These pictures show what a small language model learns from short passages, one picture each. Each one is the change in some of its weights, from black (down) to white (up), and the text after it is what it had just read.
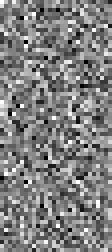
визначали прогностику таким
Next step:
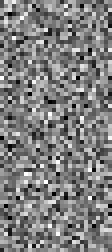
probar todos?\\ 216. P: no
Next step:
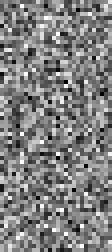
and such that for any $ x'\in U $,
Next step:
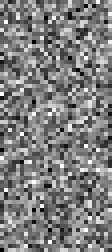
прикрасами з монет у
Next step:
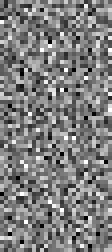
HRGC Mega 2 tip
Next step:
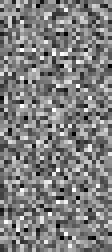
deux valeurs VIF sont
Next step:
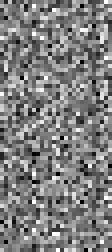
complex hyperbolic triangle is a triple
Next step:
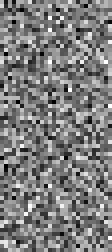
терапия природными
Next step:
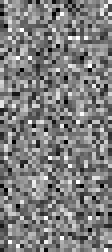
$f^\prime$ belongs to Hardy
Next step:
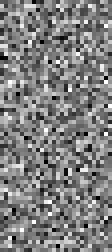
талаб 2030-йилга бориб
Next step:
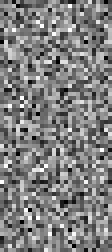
and several perspectives on the work are
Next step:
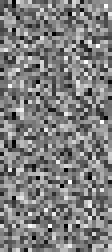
қулоғи турлича
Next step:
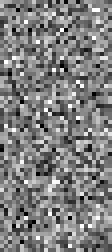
als Trauermittel Für die
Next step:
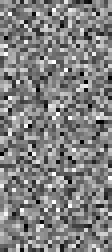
Conselho Internacional de Museus,
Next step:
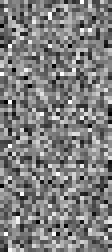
cosméticas, com evidências de
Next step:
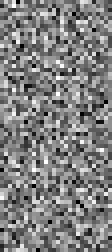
los hemisferios cerebrales
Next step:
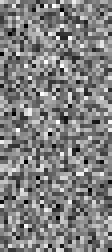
Temporary Dwellings 2, 1974
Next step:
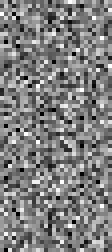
en función de la cota de poder,
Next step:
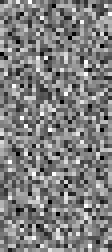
$f\: X\to Y$. The functor
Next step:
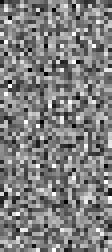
*Tijorat banklari moliyaviy
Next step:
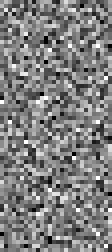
is rather technical. So we define the
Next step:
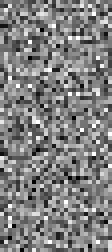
at $f$ the same ramification as
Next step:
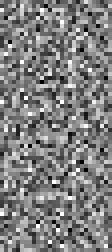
la santé maternelle en trois
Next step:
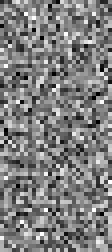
the volume entropy is constant.
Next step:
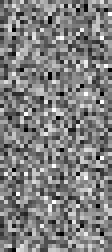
\end{itemize} \end{lemma}
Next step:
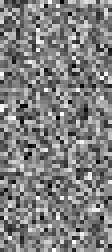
tekst van art. 21 en de
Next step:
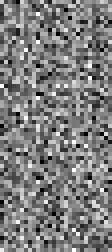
Aufbasung bei 23 % und aufgrund von
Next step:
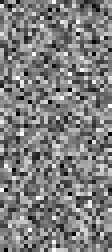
source to the sink (case of 2
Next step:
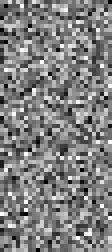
sede municipal são extensas,
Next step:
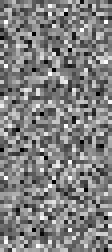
taqsimotda iqtisodiy va mavsumiy
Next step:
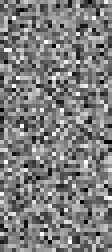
method was applied to high dimensional functions that
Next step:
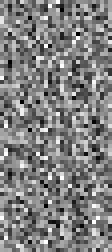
Menurut (Menurut Van
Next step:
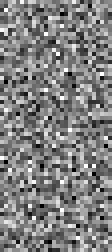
precum și eventualele
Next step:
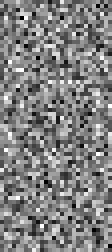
Nahushev V.SH.
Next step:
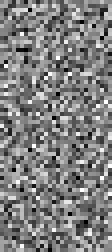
flavonoides y alcaloides
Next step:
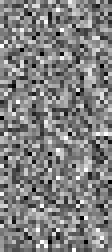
Beiträgen weitere relevante
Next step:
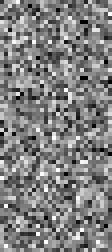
class, a contradiction.\ebew
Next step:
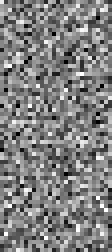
number of samples around each trajectory is
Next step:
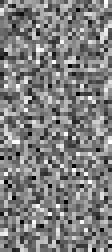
A final group $H_w$ is defined by
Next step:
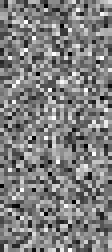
with unknown parameters $(\mu, \sigma,
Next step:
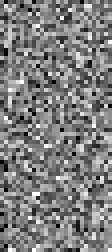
кўрганимизда Уни-агро
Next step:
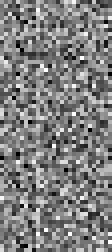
o objeto de estudo: a utilização
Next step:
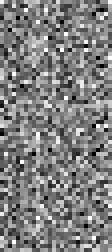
no minimum in space or body*, that
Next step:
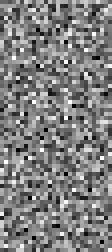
{\bf Keywords}:\quad
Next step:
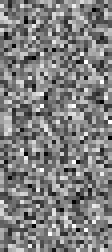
Autoria própria, 2025.
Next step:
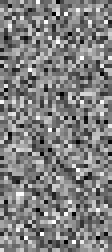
integral as, \begin{align*} &\
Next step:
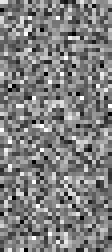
denote by $\Omega_0$ the standard
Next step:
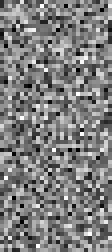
number of monomials $A$ in
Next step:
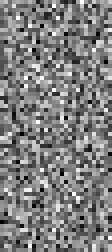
containing $\ell^1(\N)$. If
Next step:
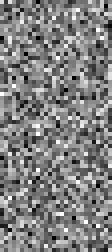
the same equivalence class, as discussed after
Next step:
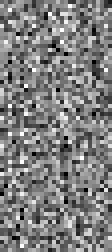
in 2000 independently by Chekanov and
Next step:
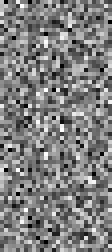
Spanish Ministerio de
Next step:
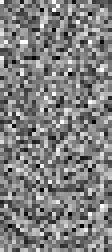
da escola, como limpeza e
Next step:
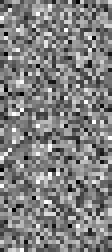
қилишлари эгаллар
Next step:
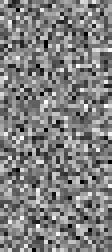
appears in $w_i \cdots
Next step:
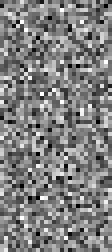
The $W^s_i$ are all
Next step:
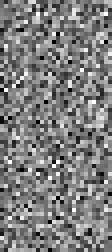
joylashgan, unga asosiy
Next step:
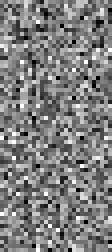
el mejoramiento de la calidad de
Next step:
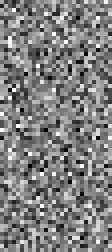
transportistas entre otros. Con la
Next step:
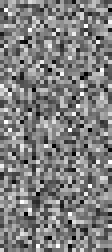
mejora de la convivencia escolar
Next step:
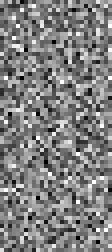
належить до традиційних для
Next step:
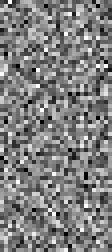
\cam$ with $x\in M$ and
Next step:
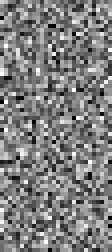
Rev3*. Monza MB:
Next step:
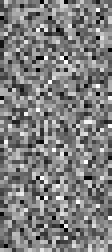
linearized equation}\label{s:linearized} In
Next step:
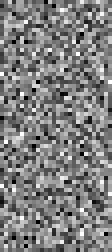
реабилитации больных в
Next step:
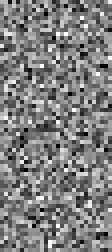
não somente por fora, ao chegar
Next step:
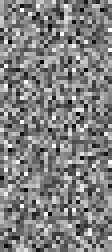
waarin 'een aantal'
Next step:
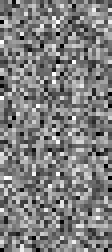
K(kh, hp + jh)
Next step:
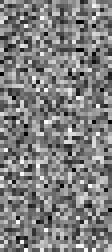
es más difícil de determinar. Se estima
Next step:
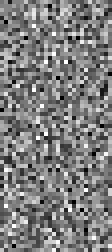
monodromy $ \mu $ is trivial
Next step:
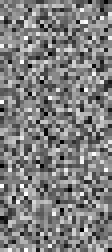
Чехова, жанр которой
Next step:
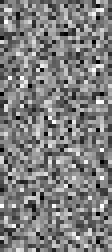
to find the appropriate values for these parameters.
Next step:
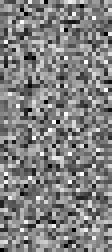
envolvente térmica como
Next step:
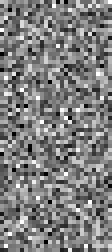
the Fourier transform $\mathscr F$, given by
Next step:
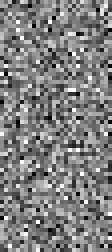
$J^{H^o}$ is also multiplication by
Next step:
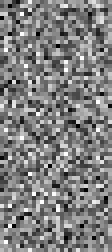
prove there exists a bijection between the set of
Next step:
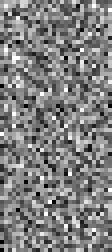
тузилиши унинг бошқа
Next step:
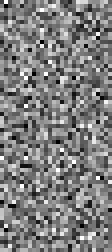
Lei [7] discussed the task
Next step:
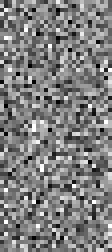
is similar. For $\max(x,y)
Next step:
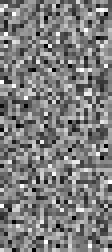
\varnothing$: If $q \in
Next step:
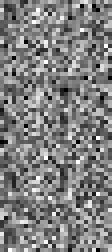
pesquisas iniciais,
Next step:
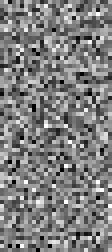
\] Moreover, these may be chosen in a
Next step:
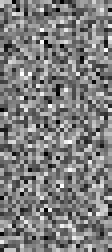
la industria alimenticia.
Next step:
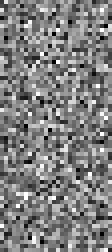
multimedia, podcast y
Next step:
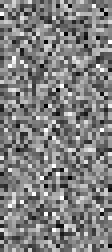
\label{eq:3dge2} \nabla
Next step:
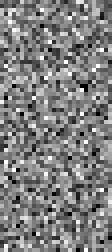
of the infraclavicular part of the
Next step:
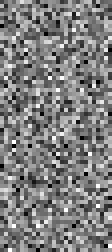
conducted to examine the effect of
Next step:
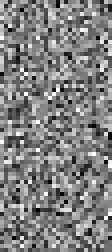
are with the School of Electrical and
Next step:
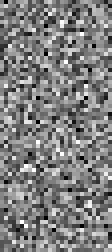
I encountered while writing this
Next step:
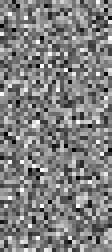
generated by $W$. In this subsection, we
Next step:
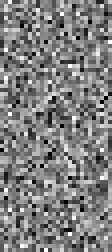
\beta$ = constant the following relations hold
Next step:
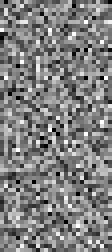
O'zbekiston 2021 yil 30 aprel
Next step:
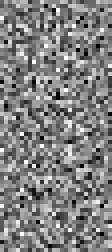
Esta assume uma forma triangular, a qual
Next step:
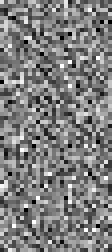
Б. Выбор исходных
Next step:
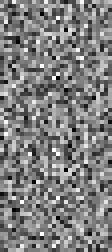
if the adjoint map $\hat{\omega}: A
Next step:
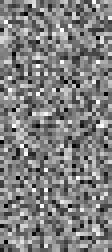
naturals, namely $P(\phi)$.
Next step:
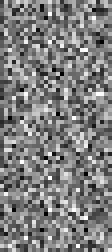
evaluasi lahan, manfaat yang
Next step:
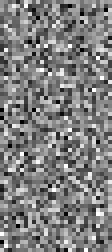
that includes the gradient of $\gamma$
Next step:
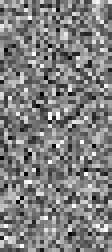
рівні. Дослідник справедливо
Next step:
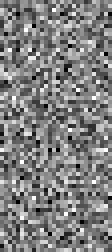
has no outbound arcs, and each vertex has
